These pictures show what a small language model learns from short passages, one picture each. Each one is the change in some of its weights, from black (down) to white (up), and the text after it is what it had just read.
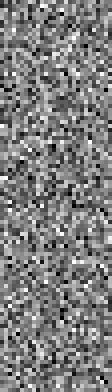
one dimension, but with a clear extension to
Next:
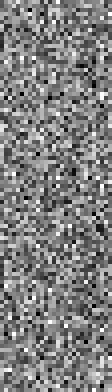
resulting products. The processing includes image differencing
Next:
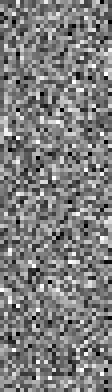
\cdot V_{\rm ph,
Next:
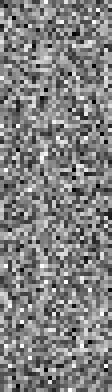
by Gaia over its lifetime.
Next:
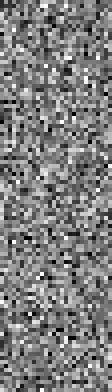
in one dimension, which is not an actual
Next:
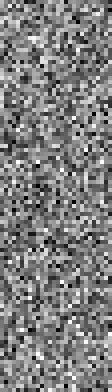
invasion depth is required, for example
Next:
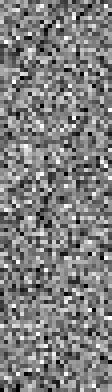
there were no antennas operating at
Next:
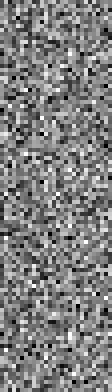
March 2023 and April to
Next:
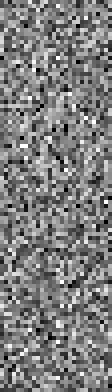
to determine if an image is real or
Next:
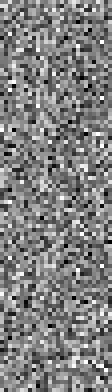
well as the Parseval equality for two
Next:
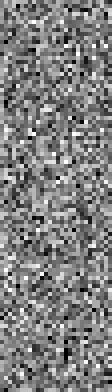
graphene over an abrupt substrate
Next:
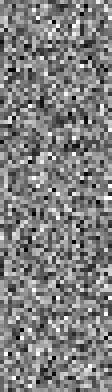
the Golec-Biernat and
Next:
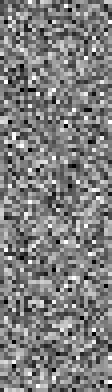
used: probability measures on $\s$ are
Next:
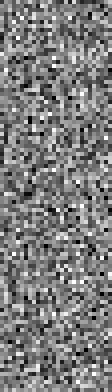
case of non-vanishing Ricci
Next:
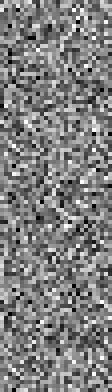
0$. General details of the saturation
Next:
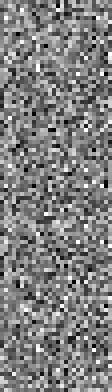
than most long-duration GRBs observed
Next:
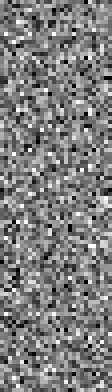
\& {Truelove},
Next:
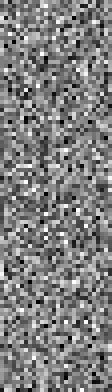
and more advanced energy meters have
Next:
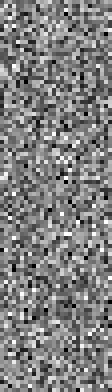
the hydroxyl group are present.
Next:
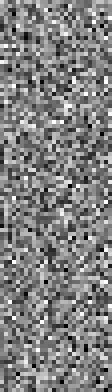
Therefore, an online text-based game called
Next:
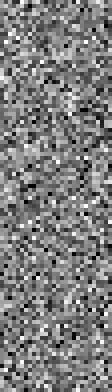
seals themselves were often altered
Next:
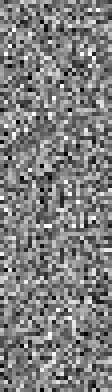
In this case the marked edges are those at
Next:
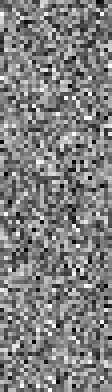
is reduced at the element along the flow
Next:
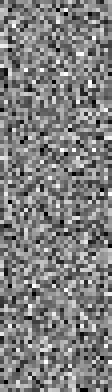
are in Table~\ref{Tab:
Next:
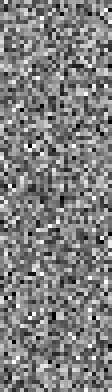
upper bound on its arguments, and it is
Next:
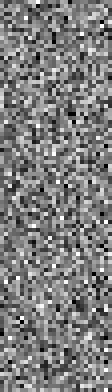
high-dimensional sparse models.
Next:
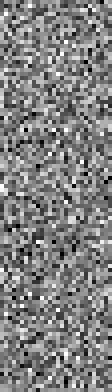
samples and then decreases after reaching the
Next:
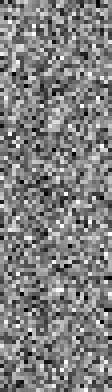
via the linearly implicit consistent splitting scheme with modified
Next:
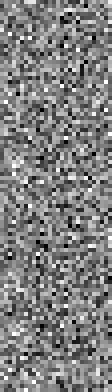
1913) Solid – grains with
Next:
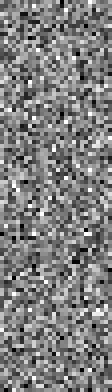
Siminski JA, et al.
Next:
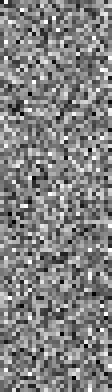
related schemes that exploit orthogonal invariance by
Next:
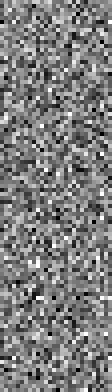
zero frequency. The zero modes are then
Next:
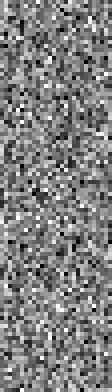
foundations of a democratic
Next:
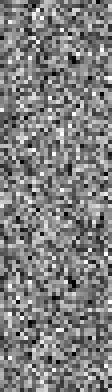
process. In order to minimize contributions from
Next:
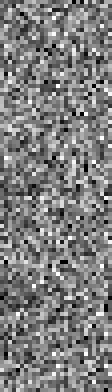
potential give that \begin{align}
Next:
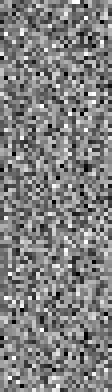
Jacobi identity (\ref{y5})
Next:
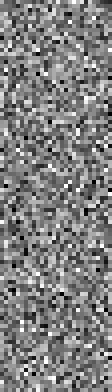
E_z$ approaches to the maximum of
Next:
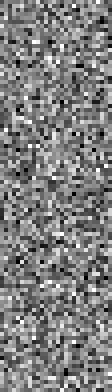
agrees with the recipe $a
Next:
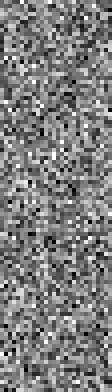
it is present in a transaction, and
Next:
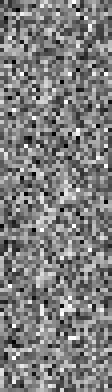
virtue of its binding to the gamma
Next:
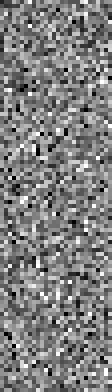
$\Z_M$ except that
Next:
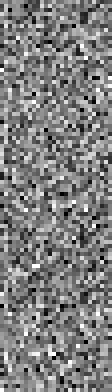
3 meters, whereas the wolf
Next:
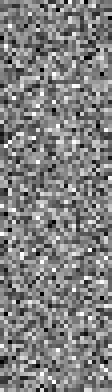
(\nabla \mathcal{T}_{\ast
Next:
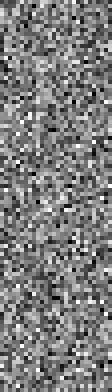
the internal information for the leaders.
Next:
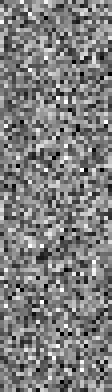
\tag{18}$$ For estimating target
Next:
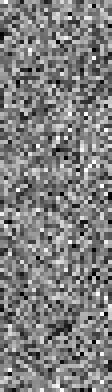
also 33.5% higher than that
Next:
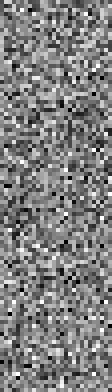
cluster analysis; resilience; work
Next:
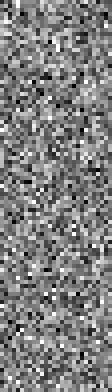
standard method for preparation 5. Not
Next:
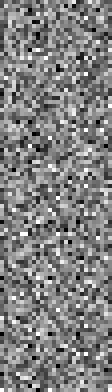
to them (Ikediugwu
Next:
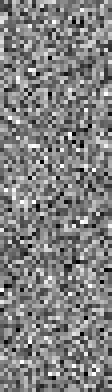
$F_{min}$ (position of
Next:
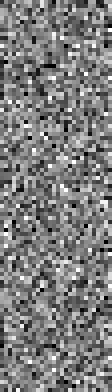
will play a central role in our
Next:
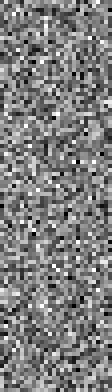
the next letter to play).
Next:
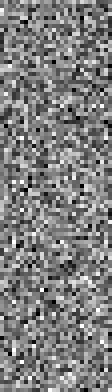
those two velocities: it is a
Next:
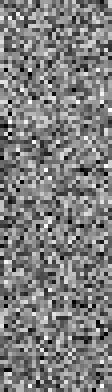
of ball movement. The technique for
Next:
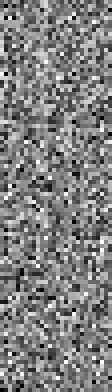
and by using transformations of the kind
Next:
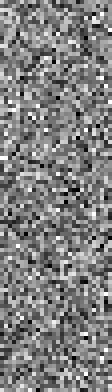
was placed on a pillar to reduce
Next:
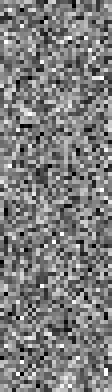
also supported with the secondary data collected from
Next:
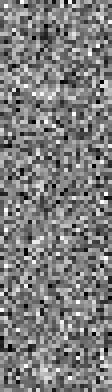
step. By the second structured interview,
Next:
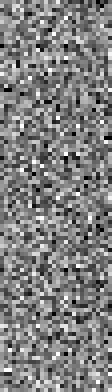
esophagus. Accordingly,
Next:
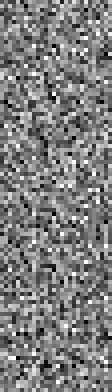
bite of a female
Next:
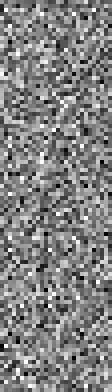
and carcinoembryonic
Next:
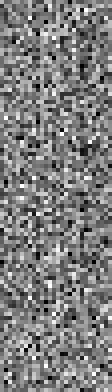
Medical College & Dr.
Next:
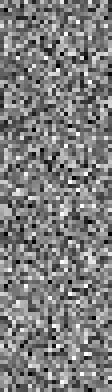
\bibinfo {author} {\bibfnamefont
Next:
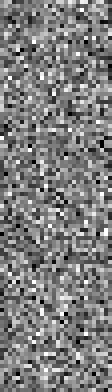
gift by atomic physics to the nuclear
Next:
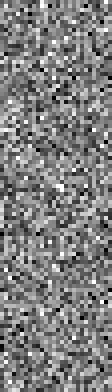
comparison of 1 st and 3 rd group
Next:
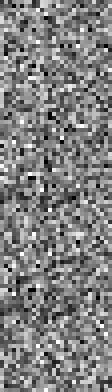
in determining investment destination, while
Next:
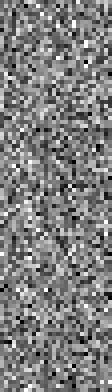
IFRS 17 adoption increases the
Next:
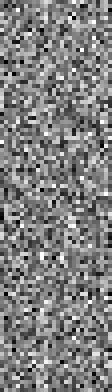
by these two tests and the limit of the
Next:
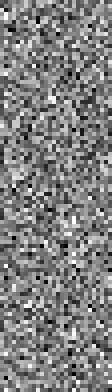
the dayside produced methyl radical
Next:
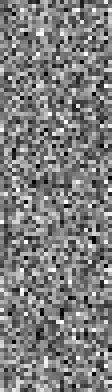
fields produce an effect on the location of
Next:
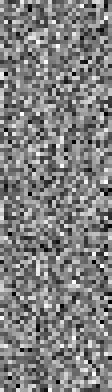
and evaluate the interaction of dislocations with
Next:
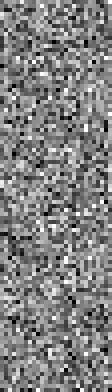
they might have formed long ago but had
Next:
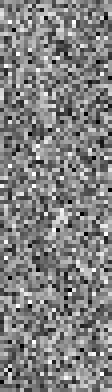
media's role in contemporary
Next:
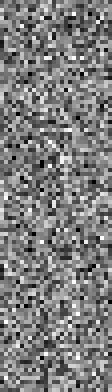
knowledge, this is the first paper to derive
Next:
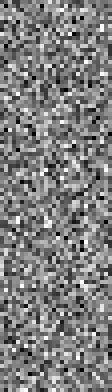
\Ga's result that the radial derivative
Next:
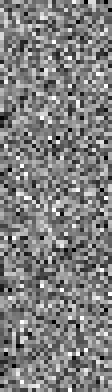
200 ml solution for each measurement and constant
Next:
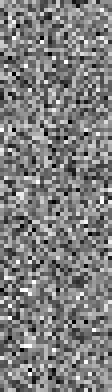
well-known fact that, for network
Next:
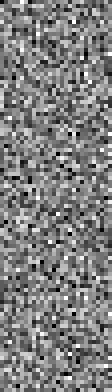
\chi) \Gamma(w)
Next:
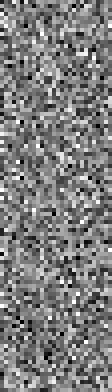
In the table above, the F value is
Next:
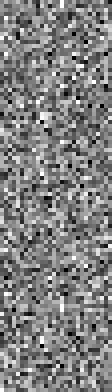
in crib wall formations along
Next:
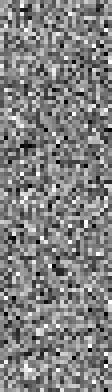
confidence level $1-\alpha$ controls
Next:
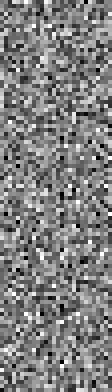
in the corresponding division of the
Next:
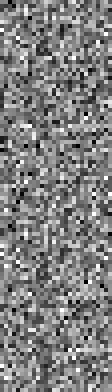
this situation and the situation that arises in
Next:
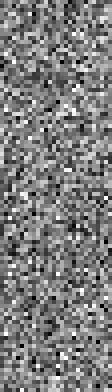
resonance peak corresponds to a formation-rate scale
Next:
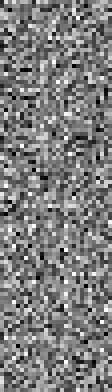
both edges of the Corbino.
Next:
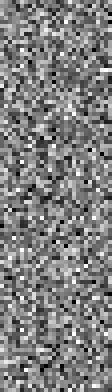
usually, for two complexes of graded modules
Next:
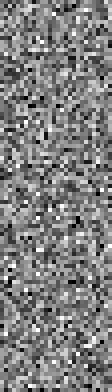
ceramic re-entrant tube
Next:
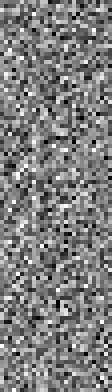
mind the increasingly important role of
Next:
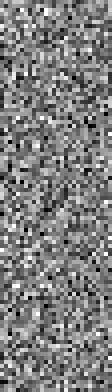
a simple subgenital plate and
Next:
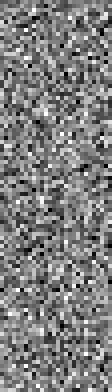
estimates imply that the first term can be bounded
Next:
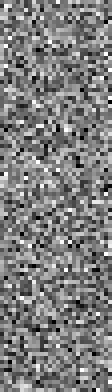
Elsevier. - 12)
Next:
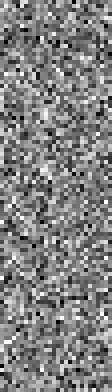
in the 1990s that randomized
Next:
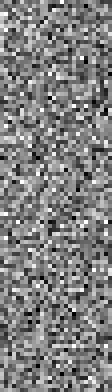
HT is a widespread
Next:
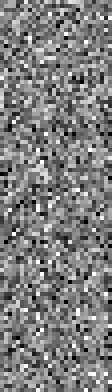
$C'_j$ for some $i
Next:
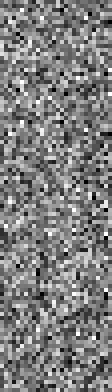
have access to the acquired datasets.
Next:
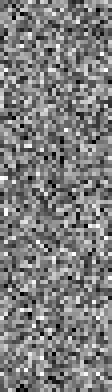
exceed that in the ranking, it indeed
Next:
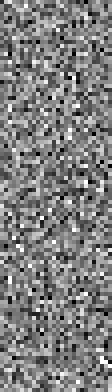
can supplement (sometimes replace) the
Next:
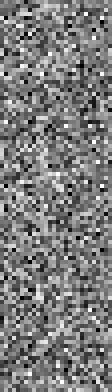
students' knowledge, interest, and strategy
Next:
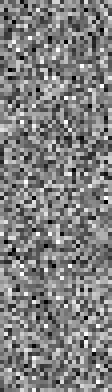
internal $W$-emission diagrams;
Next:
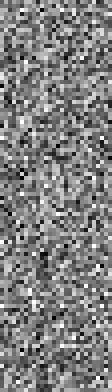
with thermal entanglement in this system and
